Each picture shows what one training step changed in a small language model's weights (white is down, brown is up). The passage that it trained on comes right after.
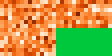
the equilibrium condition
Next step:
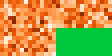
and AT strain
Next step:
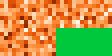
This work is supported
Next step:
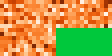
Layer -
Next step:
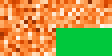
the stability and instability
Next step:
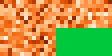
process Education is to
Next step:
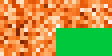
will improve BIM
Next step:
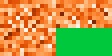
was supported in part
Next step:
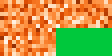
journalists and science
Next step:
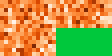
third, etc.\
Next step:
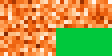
the police
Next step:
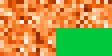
The results are shown
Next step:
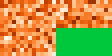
and configuration. It
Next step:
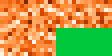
\providecommand \citenamefont
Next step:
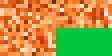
performed for the value
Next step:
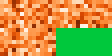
of Active
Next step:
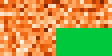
package provided by
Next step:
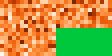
the difference between
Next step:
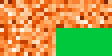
is completed as
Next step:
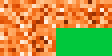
how to present that
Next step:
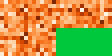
characteristic polynomials
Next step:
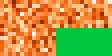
of the absolute value
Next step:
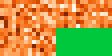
economic development. But
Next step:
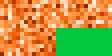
the basis of
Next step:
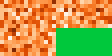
1$ used to
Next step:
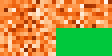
the results presented are
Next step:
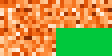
a fully protonated
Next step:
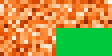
origin ‘O’
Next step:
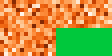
of tangent
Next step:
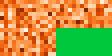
implements a
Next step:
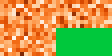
reduction factor leads to
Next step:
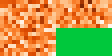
by the presence of
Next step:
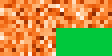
term that is expected
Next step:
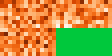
using the mean square
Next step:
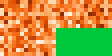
West 18th
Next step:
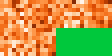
of Natural
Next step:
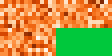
at different operating
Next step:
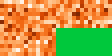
coupling Geophysical
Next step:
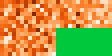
and influence policies
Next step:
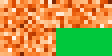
approximate algorithms are identical
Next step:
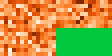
study shows no significant
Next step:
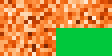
is considered as a
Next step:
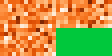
and finally, the
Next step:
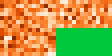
alkaline and
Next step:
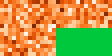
and if nature were
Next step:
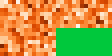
doors are too
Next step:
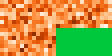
Overall, these
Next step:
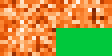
forcing term
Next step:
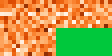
setup proposed by
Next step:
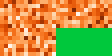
in the hand of
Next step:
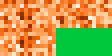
transport collision time
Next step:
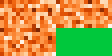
Chong and his
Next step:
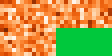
one can more
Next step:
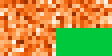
critical temperature parameter
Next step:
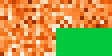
the geometric configuration of
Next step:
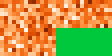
by AFM before
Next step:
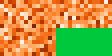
is one of the
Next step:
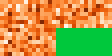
seconds. Figure
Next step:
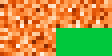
described in terms of
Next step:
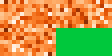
``Physics at
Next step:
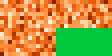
Although consisting of
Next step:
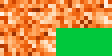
topics discussed are
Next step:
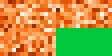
– playing under
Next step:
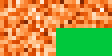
into a hybrid model
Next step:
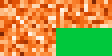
for mobility and
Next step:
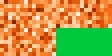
our line of
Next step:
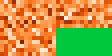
have public accountability
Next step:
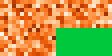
basis of the spatial
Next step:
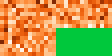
becomes higher with increasing
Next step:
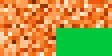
to affect the
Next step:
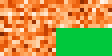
Once the
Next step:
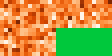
LO in wood
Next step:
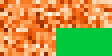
Creating an
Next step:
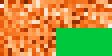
been rearing
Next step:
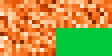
smaller compared to that
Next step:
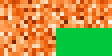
the stability of the
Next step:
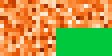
digital skills in the
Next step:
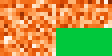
space and back
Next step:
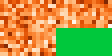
dispersion pumping
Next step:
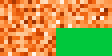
the CCSD
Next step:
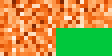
of economic production,
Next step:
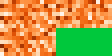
Communication and Information
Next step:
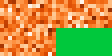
in a Rural
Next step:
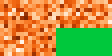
correct version of the
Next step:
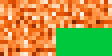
this, their
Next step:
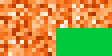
duration of 3
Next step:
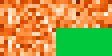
one always enters
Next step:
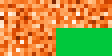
finite size of the
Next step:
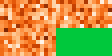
access the memory of
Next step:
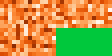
the name of modified
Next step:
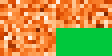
weather and
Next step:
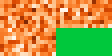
their economic and
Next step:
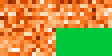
chronic stage
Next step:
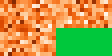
: *The
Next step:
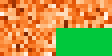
features, such as
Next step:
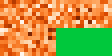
for publication There
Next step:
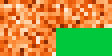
oleic acid
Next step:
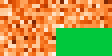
when measuring the
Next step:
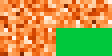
compliance might be important
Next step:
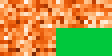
These include, for
